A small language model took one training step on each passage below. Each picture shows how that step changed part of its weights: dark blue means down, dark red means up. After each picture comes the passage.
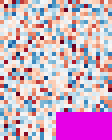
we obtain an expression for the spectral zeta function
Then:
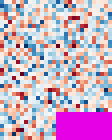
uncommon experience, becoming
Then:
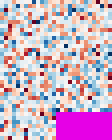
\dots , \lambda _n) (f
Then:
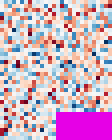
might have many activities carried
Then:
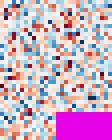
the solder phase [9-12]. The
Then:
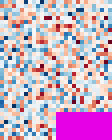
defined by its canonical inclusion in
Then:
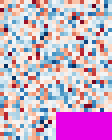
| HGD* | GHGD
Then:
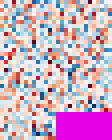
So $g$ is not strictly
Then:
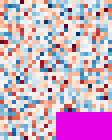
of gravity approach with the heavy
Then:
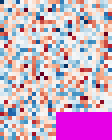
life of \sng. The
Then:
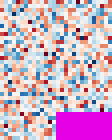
amorphous GST phases for s-
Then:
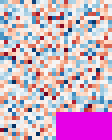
details of the theory have already
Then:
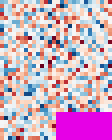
attain its finite minimum, on some
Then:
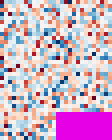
Factors in Computing Systems*,
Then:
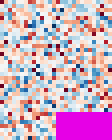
on the clustering of the dark energy we
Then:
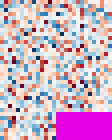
91.4%, a Specificity
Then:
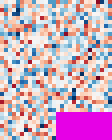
analysis suggests that class difference of the
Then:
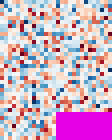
out in collaboration between all authors.
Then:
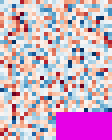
been observed recently in scanning
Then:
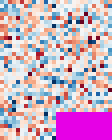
applications. Furthermore,
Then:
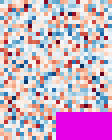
each succeeding one having the highest
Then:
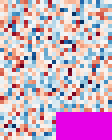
general scaling perturbation in a
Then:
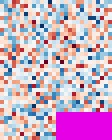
finite index, call it $N$, such that
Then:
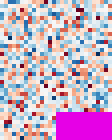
\section{Non-zero Secrecy
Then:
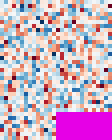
\noindent Notice that there is no restriction
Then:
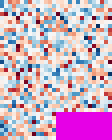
is based on the fact that we can compute
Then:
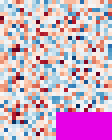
can be directly applied to various models for
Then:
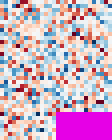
static solar panels but this system does
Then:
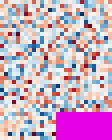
internal numbering of {\tt Coxeter};
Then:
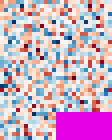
aims to describe the oil and gas
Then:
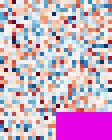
system with two degrees of freedom are
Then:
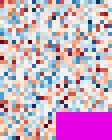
is lower than in the MSSM,
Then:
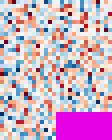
Let us consider any value $u \in V$, then
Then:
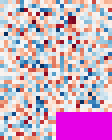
we really need to do this because of the
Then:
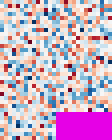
31: Haplotype network by
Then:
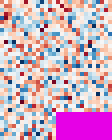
the average value of an oblate
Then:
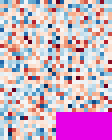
affect the Mo transition temperature by changing
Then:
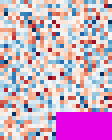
roll; - 2) The angle of
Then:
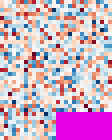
Rockefeller University, New
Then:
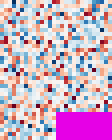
the isolation of the fallback
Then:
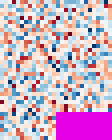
x = h/N$, where $h$ is the
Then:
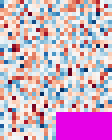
temperature is increased to a desired level. To
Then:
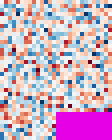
Supervision, Writing –
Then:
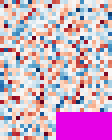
combinations of tokens and their annotations,
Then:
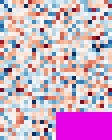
the target and projectile.
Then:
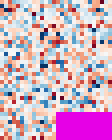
P. (1985). Regenerative analysis
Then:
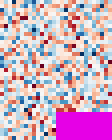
foot steps of the famous
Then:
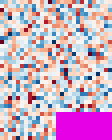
magnetostatic stability and immunity
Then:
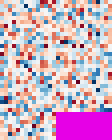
$f$ (and, hence, of
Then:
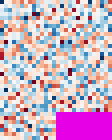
process. Then we produce a detailed
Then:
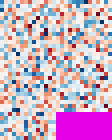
energy and any relaxation of this constraint is
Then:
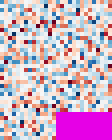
personnel potential of the region for
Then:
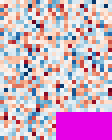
N. Secciani, A.
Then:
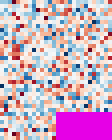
work, the deposition of noble metal
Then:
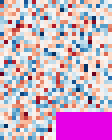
$V(\Ga)$. Consequently,
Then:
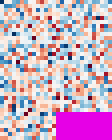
of Temperature on Gas Turbine
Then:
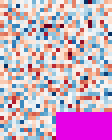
inhibited by both mixing and
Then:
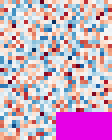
history of the collisions before
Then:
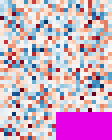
have very thick tails, which will introduce
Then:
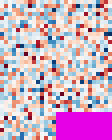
This work has been carried out with financial
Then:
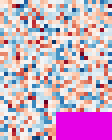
Note that the experimental geometry, the
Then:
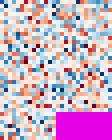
Iyyam Pillai S, and
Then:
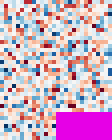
the authors took species of the
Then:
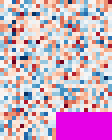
advanced methane explosion
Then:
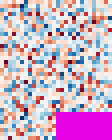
is denoted by $n$. We have that
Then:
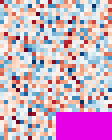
proof of the RIP for subgaussian
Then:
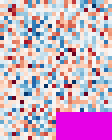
related to a sense of ``gap",
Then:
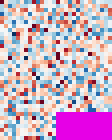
(80\% of each class), doubling the
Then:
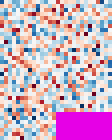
for following expressions: Level 1:
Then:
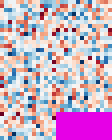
self-consumption of the RoT
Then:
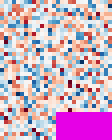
that \fde\ can be interpreted as
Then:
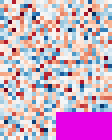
rings, $\Phi$ commutes with
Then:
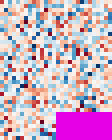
generator (BDFRG) is
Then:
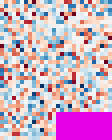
models in the context of seesaw
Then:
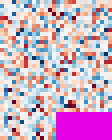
it suffices to show $$
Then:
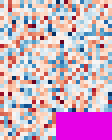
and conduct regular performance evaluations
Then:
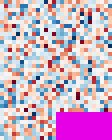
affections come up, there is no chance
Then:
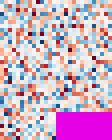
towards generalising tools of
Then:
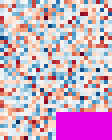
little information is available about
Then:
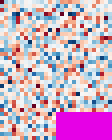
definition of the possible intermediate states associated to
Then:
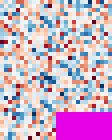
concentration of hydrogen gas
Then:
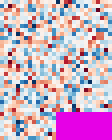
innovation in behavioral treatments for
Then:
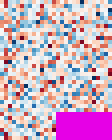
Katadata, Indonesia
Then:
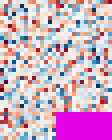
equivariant with respect to these actions,
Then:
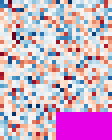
(b), and path 3 (c), and those
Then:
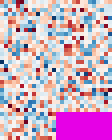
Periodic in Time,"
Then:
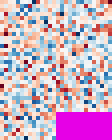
An operator-splitting modification of
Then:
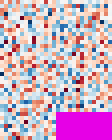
interest in the medical research field,
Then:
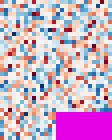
induced copy of $H$ in
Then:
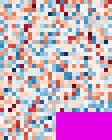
of actions or steps* – develops over
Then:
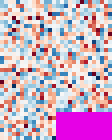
many youth are achieving good
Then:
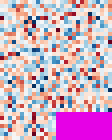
sets the running times are $ {\cal
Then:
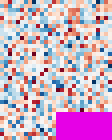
$B$ satisfying the embedding
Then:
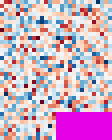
followed by wheat cultivar
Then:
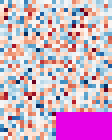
of~$U$ whose left-orderings
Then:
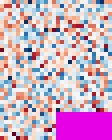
conducted on a group of subjects using two
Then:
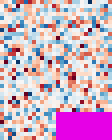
to report greater life
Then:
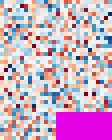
monitoring and tailored
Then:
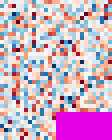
the following relation with the tangent
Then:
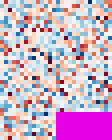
magnitude cutoff,
